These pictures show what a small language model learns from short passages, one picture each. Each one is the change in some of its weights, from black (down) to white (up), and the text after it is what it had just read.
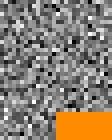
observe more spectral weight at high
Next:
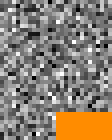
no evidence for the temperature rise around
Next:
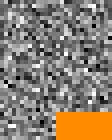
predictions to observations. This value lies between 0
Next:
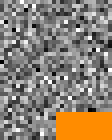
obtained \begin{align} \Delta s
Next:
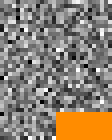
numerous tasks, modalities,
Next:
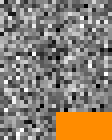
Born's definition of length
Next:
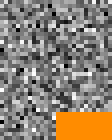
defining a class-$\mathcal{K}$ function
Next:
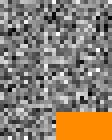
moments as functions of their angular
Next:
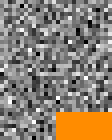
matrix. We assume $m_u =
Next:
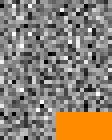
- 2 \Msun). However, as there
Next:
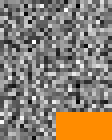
of the particle. \end{abstract}
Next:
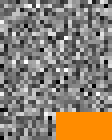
the energy space through the excitonic
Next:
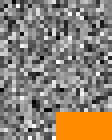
$s$ of the curve, thus the
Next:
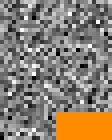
error probability after each fusion
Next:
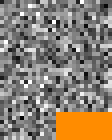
possible. Finally, the predicted waveform
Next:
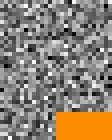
values in any particular system, and are simply
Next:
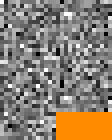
DC gain uncertainty
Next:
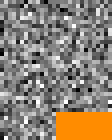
a function of the NS mass (in solar
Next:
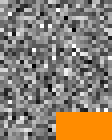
which is an energetic cost over and above
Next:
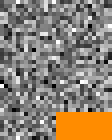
various electronic effects can renormalize the
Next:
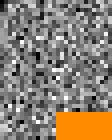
\emph{umbilic} if its second
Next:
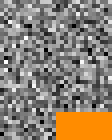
(for $b_0$ correspondence)
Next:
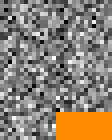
to the requirement of extra pressure
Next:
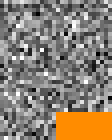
with a hole in the valence band,
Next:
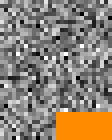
communication and coordination will be
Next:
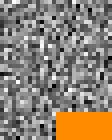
that the effect of amplification is a
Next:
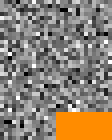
can delocalize throughout
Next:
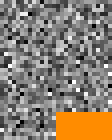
and far-IR luminosities
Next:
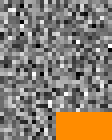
the HOD of satellite galaxies.
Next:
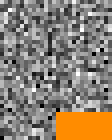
the points of mass are located in the
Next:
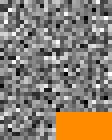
the current time. For a random
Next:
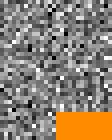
$R_\star$ is the radius of
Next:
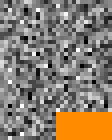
engine firing, the heating
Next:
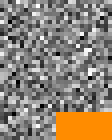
have evolved against natural
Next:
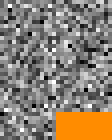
extinction. The table in full
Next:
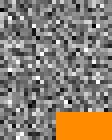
R. {\it et al}, Phys.
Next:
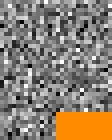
The comparison of absolute decay rate is
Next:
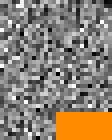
the assumption of perfect detectability,
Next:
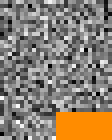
and write a projected effective
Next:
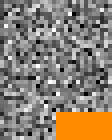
extracted using a 30~ms
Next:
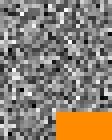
the components of the covariance
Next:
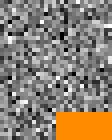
peak widths, positions and
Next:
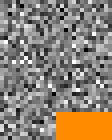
the potential is: \be {-S_{\rm
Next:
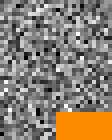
varied by varying $\omega_0$
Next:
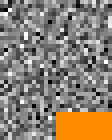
all; (ii) the drift
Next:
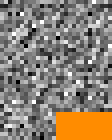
for fake point sources at random
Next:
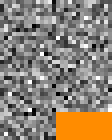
Our main research goal was to measure
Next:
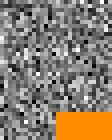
or, in the case of "conservative
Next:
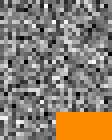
employs geometric constraints to
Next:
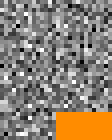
sample taken by acquiring Au
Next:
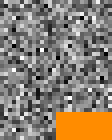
observations. This coincidence of
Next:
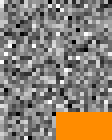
Speech, and Signal
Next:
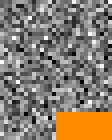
5 aggregation rules:
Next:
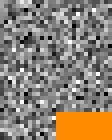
\end{equation} Here negative solution
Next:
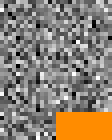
\end{abstract} \maketitle
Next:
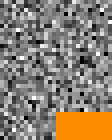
crucial for the emergence of
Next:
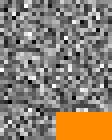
map (\ref{eq:map})
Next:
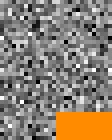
\emph{% nonuniform} current
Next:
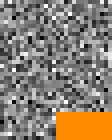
initialization. The benefits are in two
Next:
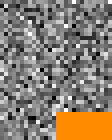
are precisely ten unknown
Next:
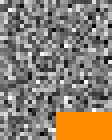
the cluster core region. This implies
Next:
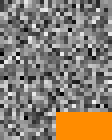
of baryonic matter, $\rho$, the
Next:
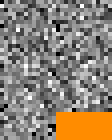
first stage, each subproblem is
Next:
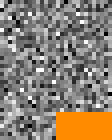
\eeq All physical states with a
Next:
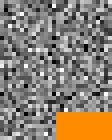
of the modes are also given. R and IR
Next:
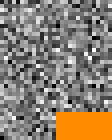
set to zero. Thus, the triton
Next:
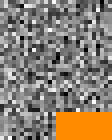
experimental range. In order to encompass
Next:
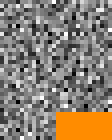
of both surveys, e.g.
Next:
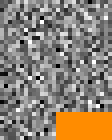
of our proposed model. TABLE
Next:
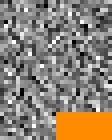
neutrino (the main signal in most
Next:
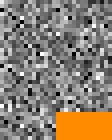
Ref. \cite{raviv}, we
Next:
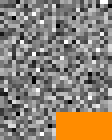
by $\sin^2\theta_W\sim
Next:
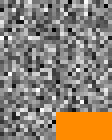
cases, obtained by fitting the shear
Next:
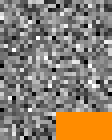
by Belle collaboration would further
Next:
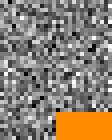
loss at higher frequencies for a given
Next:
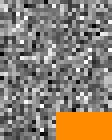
was used for LoS propagation
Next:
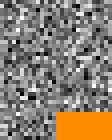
normalization of the field theory two-point functions
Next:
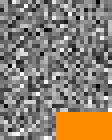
a tidal acceleration acting
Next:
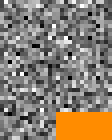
an optical trap [2] to
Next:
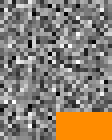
cases. For example, in order to
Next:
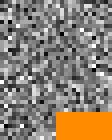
towards the ionizing source
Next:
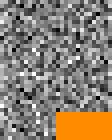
generator, specifically for generating
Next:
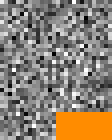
constraints. The conservative constraints are
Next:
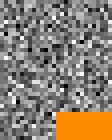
state based action (decision). The
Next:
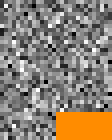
quarks have big overlap with the
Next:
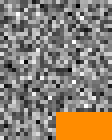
the French grant ANR
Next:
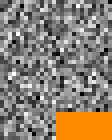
of the charged massive scalar field
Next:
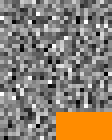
the basic chaotic inflation model
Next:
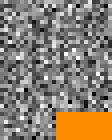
$n$ is positive. \item The field
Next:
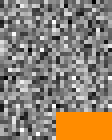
with the l.h.s. equal to
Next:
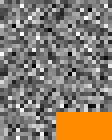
\bibfield {author} {\bibinfo {author}
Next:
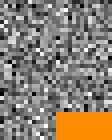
Bashir {\em et. al.},
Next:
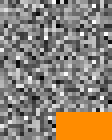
approximate lepton number instead
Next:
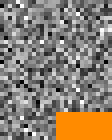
single-particle and pair Hamiltonians
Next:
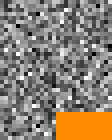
the hidden sector pions and
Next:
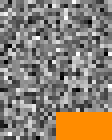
[Fig. 3(b)] and open
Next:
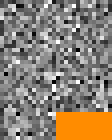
turbulent dynamo, which is a
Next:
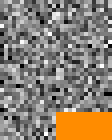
colour ($gri$) images in
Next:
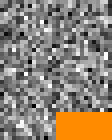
thesaurus's lineage is
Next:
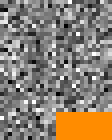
it will be interesting to explore the
